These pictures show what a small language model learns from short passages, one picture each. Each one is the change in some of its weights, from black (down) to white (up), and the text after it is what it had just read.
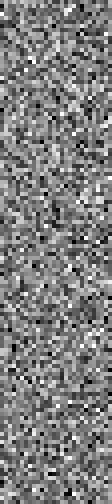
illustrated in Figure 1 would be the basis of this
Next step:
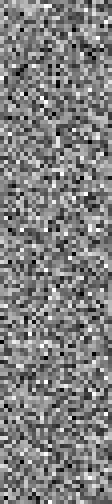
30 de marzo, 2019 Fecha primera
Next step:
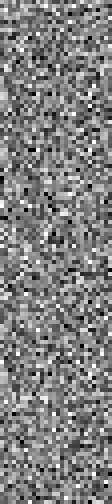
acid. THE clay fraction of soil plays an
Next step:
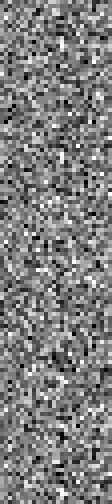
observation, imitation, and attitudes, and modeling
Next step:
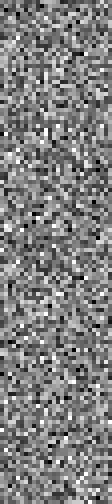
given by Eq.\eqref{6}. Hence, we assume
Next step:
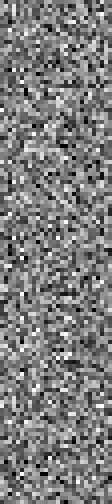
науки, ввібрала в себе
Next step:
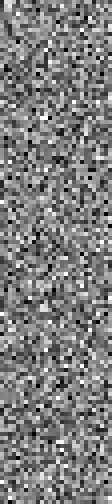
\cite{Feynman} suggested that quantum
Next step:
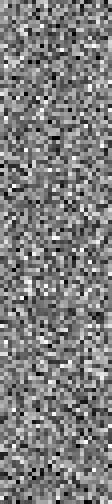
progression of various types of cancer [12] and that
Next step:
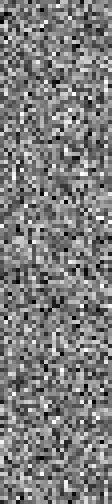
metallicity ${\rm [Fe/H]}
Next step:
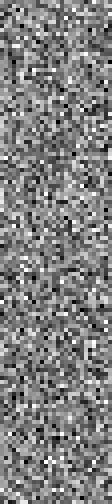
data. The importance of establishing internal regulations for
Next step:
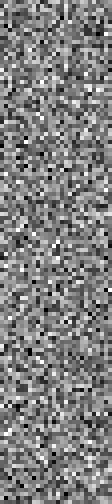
spurious microparticles [40]. Chen
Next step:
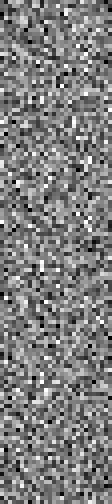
by adopting simultaneous vibration measurement method at two points.
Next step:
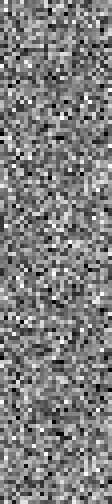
becomes zero along the axis of symmetry, while for
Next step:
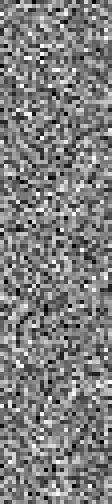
antibiotic resistance. Keywords:
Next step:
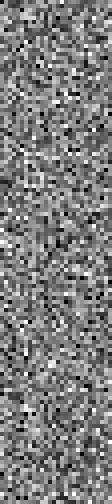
N., R. Kemp, and R.
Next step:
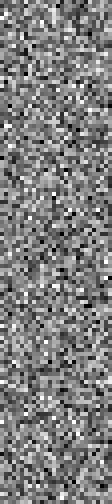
ini, artikel selanjutnya akan
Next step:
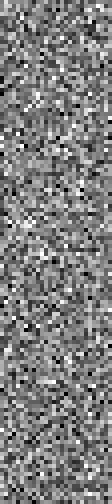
leaves using ethylene glycol-induced
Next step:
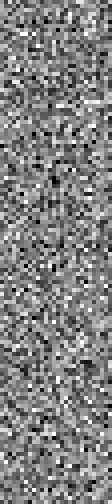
Esta pesquisa teve como objetivo identificar o
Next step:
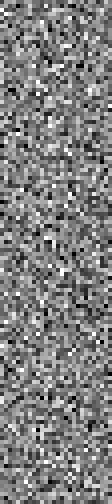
Imom Voliddan so‘radim, u ham
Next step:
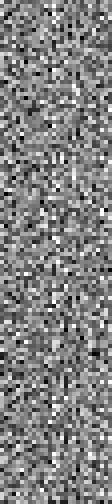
aber ein einseitiges und verzerrtes
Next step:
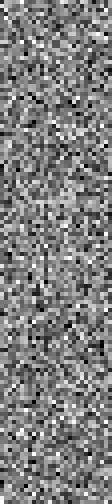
of CFRP specimens. Figure 3:
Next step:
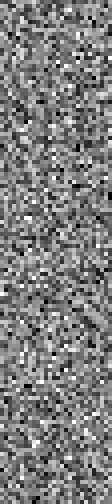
randomly selects a solution from the current task
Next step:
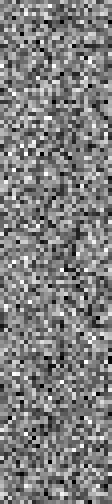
datos cuantitativos, como se evidencia en
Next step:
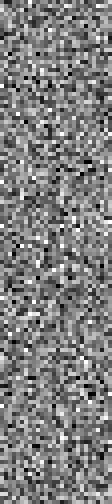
Librada Educational Institution, with the
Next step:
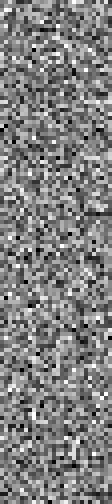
discriminations at every level, the burial practice in
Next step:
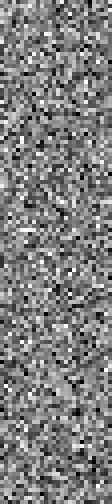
The statistical tools, correlation and linear multiple regression analysis were
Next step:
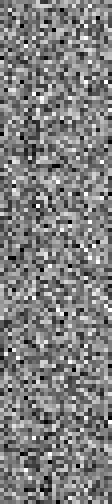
qayta o'zgargan zonalar bilan
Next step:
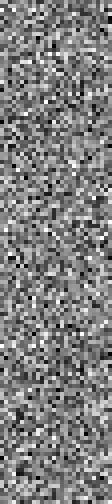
due to the wrapping of the ileum around the
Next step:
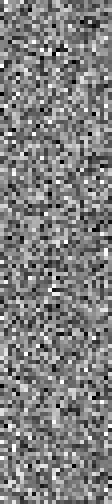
whose dynamics is enclosed in the action functional
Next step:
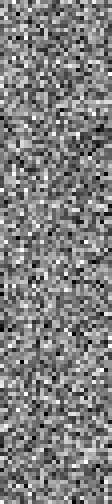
taken in 4 subjects under 24 experimental conditions: camera
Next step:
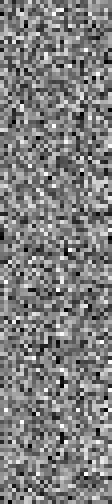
of acetamide, one of the most abundant
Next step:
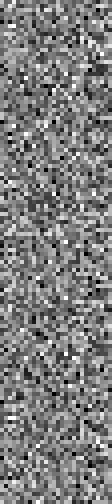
AGAINT THE HEALTH
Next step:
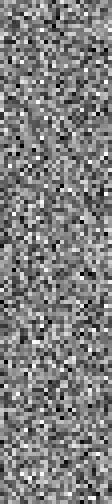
them up to par with larger utilities [30]. While
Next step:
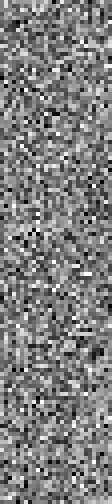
conventional lens with chirpyness $m =
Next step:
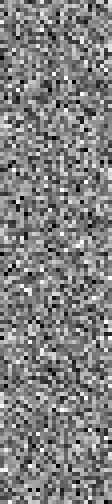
Value? Taking Stock and Moving
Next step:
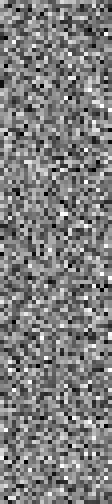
apex, with its base comprising of three
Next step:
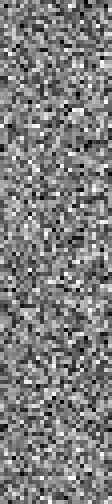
el mapa de distribución espacial de las
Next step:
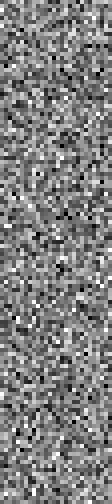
on a loop may increase the distortion considerably, and
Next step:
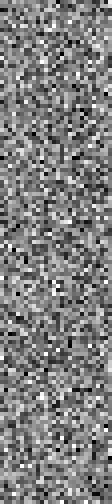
Malaysian population has registered a relatively high growth
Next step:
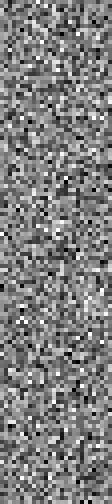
movements, which, in turn, influence the body's
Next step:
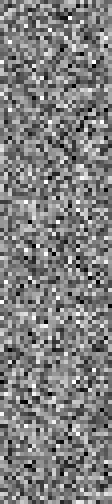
implementación, la percepción sobre la IA sí
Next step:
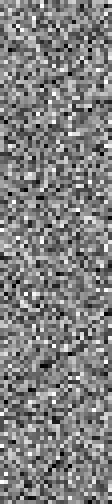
on the existing literature. In: Tourism and
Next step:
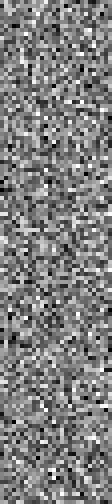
static universe with the same parameters, given by
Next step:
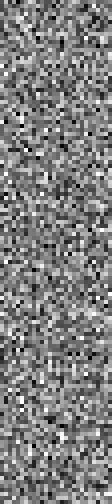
parts. In addition, it helps you to explain
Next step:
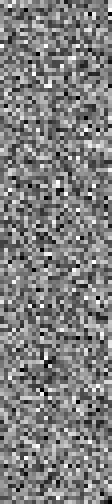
catalyst. Visually it appears that the
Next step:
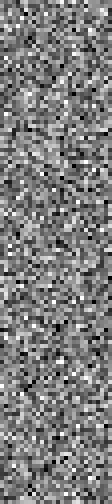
data ($d\sigma / dY_{exp} =
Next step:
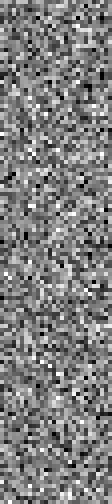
\epsilon \psi(1+n) \right)
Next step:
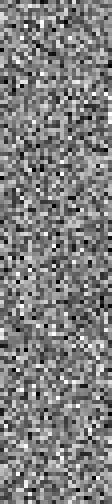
Low knowledge of antibiotic use was strongly
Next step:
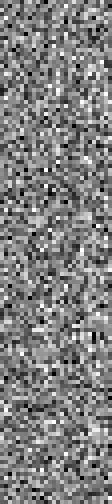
varias zonas industriales, incluido
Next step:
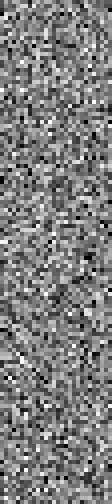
seseorang yang sebelumnya less literate
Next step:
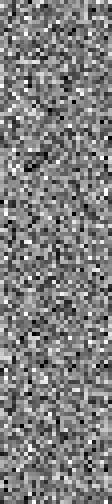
scaffold has been lead to a fibrotic
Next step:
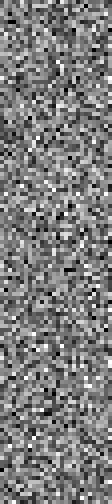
are obtained using sampling time $DT_2 = 5
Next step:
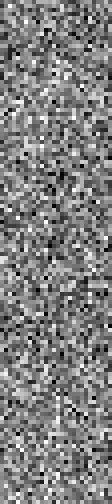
those documents contained compliance-related or
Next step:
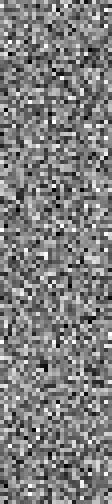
reach up to a quarter or even half of the
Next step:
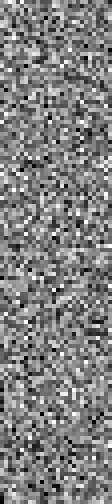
are left with 36 unique UniProt IDs corresponding
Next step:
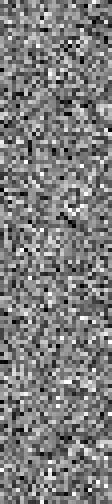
(Hurley et al. 1998d) display
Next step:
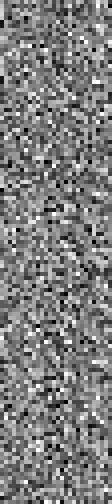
млн унувчан уруғ
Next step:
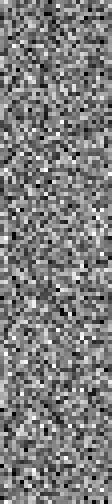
CI+MBPT methods in the basis of
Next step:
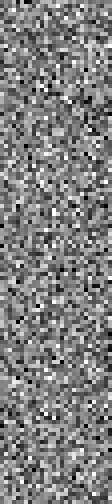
S$. Note that there is no unique generalisation of equation
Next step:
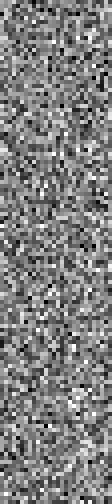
demonstrating the practical application of innovative soil solutions.
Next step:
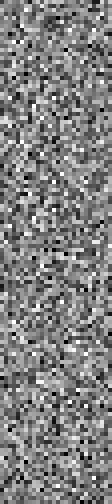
approaches for working with complex data\ldots and analyzing
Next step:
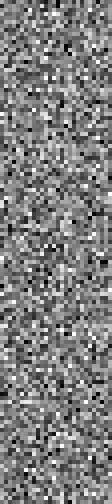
several trials, these instances have not been solved in
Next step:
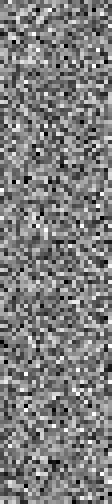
medicinal plants. The existing literature focused on disease detection of
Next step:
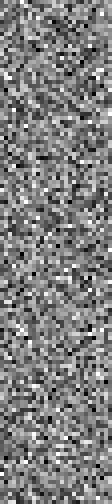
action and the physiological demands, in a maximal
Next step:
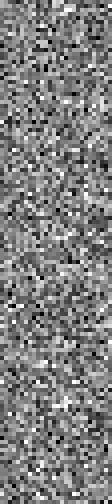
cechy i charakterystyka
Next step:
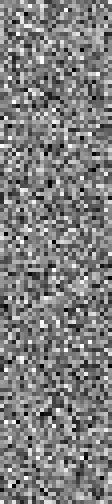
& Distributed beamforming design for joint communication and
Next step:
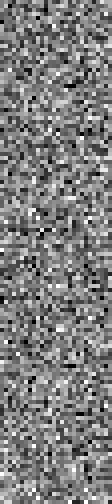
\begin{align} \gamma\in
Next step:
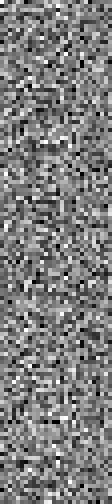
2-5$\sigma$ level) of a
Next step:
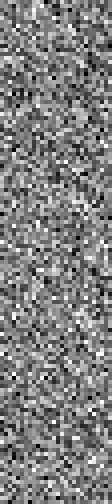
da Bahia (UFSB),
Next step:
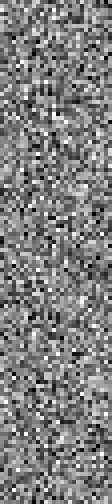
of stellar envelope generates a rarefaction
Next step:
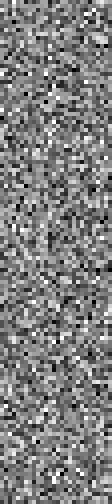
classes can be effectively implemented in higher secondary education,
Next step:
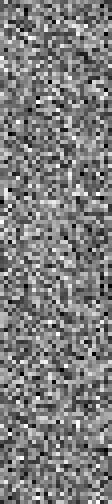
также позволяет модели
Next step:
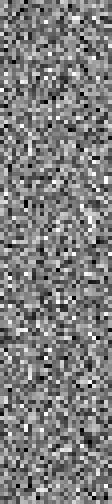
$17.5\,\mathrm{mag}$, respectively. The
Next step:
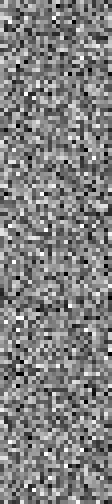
is forthcoming). Yet the notion of
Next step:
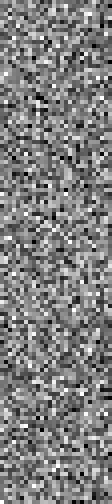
inefficient residential buildings pose a big
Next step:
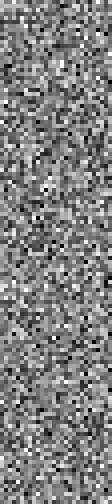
research results show that the development of thinking has a
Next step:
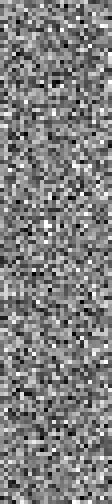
intent of the text and predicting a corresponding sequence of
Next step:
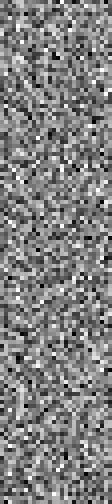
convergence test of the best feedback group model in
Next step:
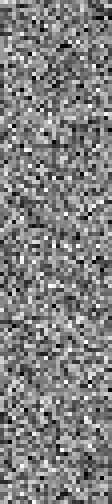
part of *PHerc.* 495, around which
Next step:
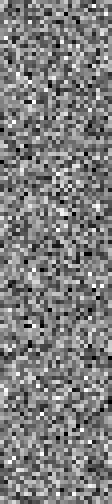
extra space, is defined by \begin{equation}
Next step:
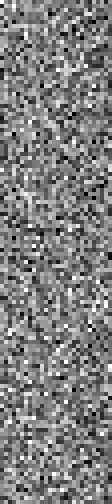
27 days at each step, also known as a sector.
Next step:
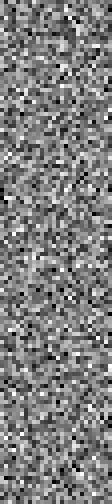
is crucial for change-point detection, since a model needs
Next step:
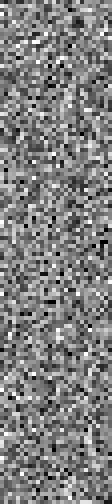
demonstrating the conflict between non-contextual
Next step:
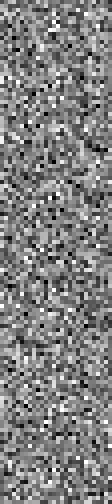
memiliki kinerja yang tinggi.
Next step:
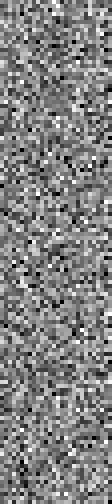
the data gets smaller, the cost of this data becomes
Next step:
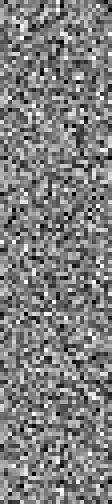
Thus, improving the communication between science, business,
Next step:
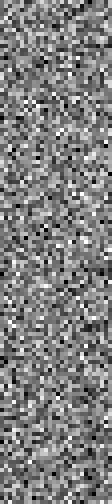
2048 cores and commensurate amounts
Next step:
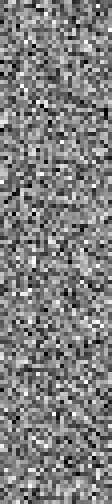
dark current ($I_d$) among diodes, between
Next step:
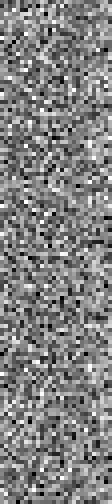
formulators and diggers of legal values that
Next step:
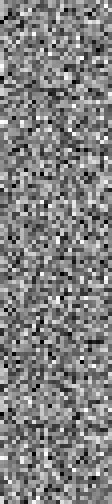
муносабатларда қонунийликни
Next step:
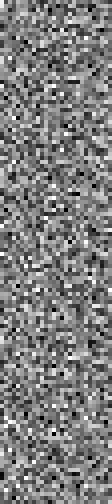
Юлдузхон Кахрамон
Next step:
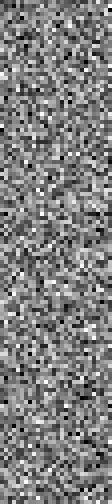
of Helsinki resolved in Helsinki
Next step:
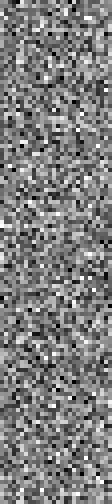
parallactic angle (PA) rotation such that
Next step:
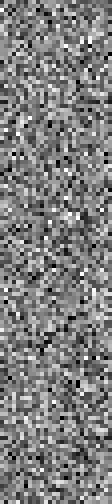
especially during periods of transition, such as entering higher
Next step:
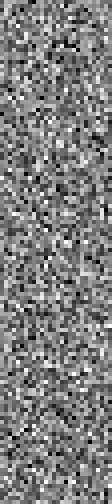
sedang dinilai, yang umumnya
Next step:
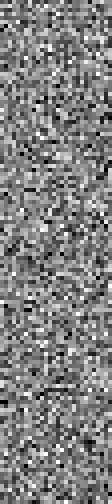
Central and Eastern Europe, with Serbia
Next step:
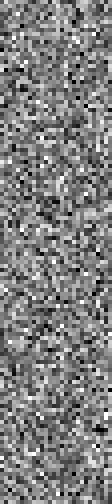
Harmony Generation ***Josef
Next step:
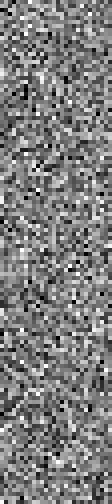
apical tuft activation with dendritic
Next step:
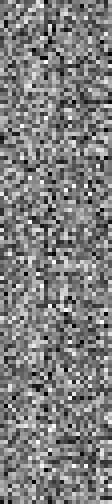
Алжире (2005). Проведенный
